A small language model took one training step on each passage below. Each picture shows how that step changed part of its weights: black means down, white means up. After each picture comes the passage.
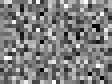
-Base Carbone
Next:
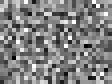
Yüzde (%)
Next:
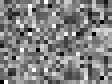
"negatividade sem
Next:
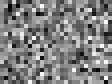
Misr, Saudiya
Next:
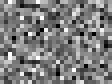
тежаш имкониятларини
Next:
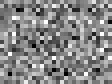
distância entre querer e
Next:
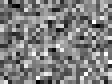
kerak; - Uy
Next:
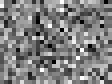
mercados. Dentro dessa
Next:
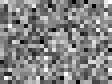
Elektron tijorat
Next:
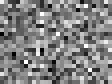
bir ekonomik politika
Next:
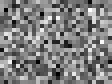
natija hisoblanadi.
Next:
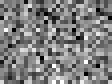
la herramienta para
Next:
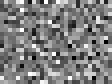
произойти и в области
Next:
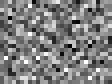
elemento léxico
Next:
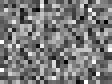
related to the study of the
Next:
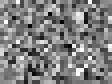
спрямовані на
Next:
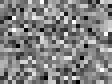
tashkil etib, shundan
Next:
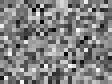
riktlinjer som gör
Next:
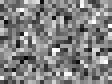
kebutuhan setiap
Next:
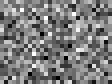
неформальної освіти,
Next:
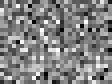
роли қуйида
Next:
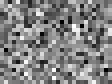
плівки про своїх
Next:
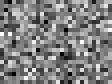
bog'liqlikni asoslab
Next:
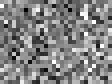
clínico inicia en la
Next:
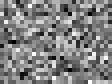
Door [Kees
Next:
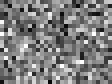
March Issue,
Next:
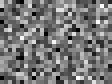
ҳисобида азот
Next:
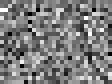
in terms of its
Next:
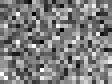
b. 3. Tolipova
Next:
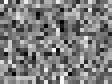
zusätzlich den
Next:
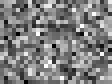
to'lanadigan tovarlar
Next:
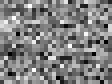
rechazo de donde
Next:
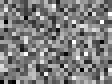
ва шифтлари
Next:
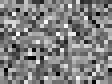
substância autógena,
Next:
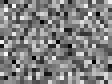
estudo sistemático, é
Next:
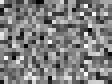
«die in sich das
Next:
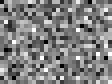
в развитии современного
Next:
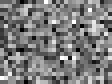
Law, Business and
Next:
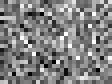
exclusão. Nesse
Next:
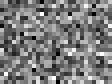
lor eficientă de
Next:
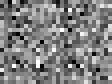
laevis*, with a
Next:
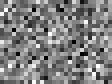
это новый формат
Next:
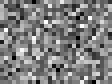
la caracterització
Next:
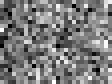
chatdi kamina,
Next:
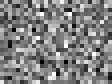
y la esmaltada.
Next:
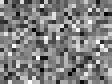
исследования явились 62
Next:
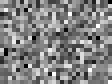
kabul edilmesinin
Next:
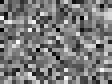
Унинг энг муҳим
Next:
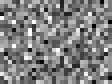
poporul Israel din
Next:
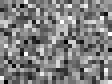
the cocoa paste,
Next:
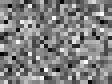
on quality of life
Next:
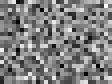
erishish bugungi
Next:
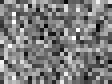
muloqot imkoniyatlari.
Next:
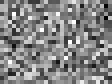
shakllanadigan milliy ong va
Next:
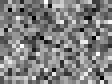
país hospedeiro,
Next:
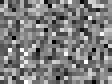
yoki algoritmlarni ishlab
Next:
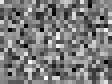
y paradójicamente más
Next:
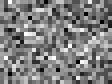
pasado sin licencia
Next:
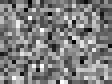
високо оцінив
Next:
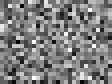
Хорижий хизматлар
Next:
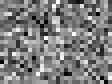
male is described by
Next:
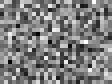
Anchagina qiynalib
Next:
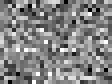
the risk of metabolic
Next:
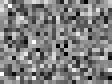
não apenas evocado como
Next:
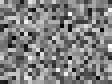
the theme of the
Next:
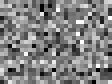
o interesse de teóricos e
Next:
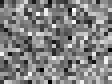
ini, setidaknya ada
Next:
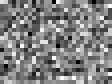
crisis vitales son momentos
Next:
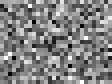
la beca de posgrado
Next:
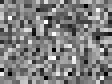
été revu à la
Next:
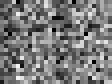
yeniden tanımlarken,
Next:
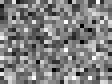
bilgi veriyordu.
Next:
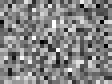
se constituye en el objeto
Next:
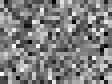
barqaror turizm,
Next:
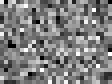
questões, que foi
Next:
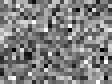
[13] Al hacer le
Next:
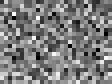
propres à redresser
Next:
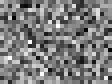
Ўрта муддатли
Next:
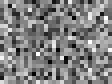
va keyingi faoliyatida ham
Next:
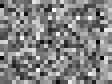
bo'yicha maxsus
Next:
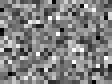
varios Periodo de
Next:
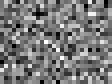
Científica** **VI
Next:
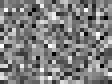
обавезни преглед
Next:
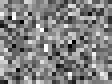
экономичное и
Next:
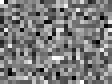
dos conjuntos de unidades
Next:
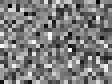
за традиционната,
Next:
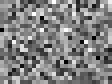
tasvir uslubiga,
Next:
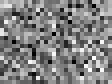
olib chiqadi. Bu esa
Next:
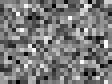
их работы. -
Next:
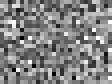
Fragen nur im Inland oder ist
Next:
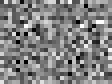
در این واژه‌نامه
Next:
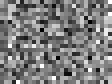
orqali ko'rsatadilar
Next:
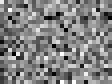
стрімким розвитком
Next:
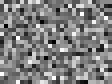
повышает функции
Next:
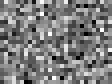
Schwingungsanregung des
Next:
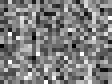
kommunikativ salohiyatining
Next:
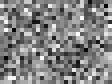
la salud de cualquier
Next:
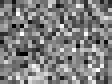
Ítalo R. B.
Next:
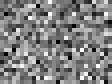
& Tenai Une
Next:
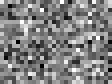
el que los organismos de
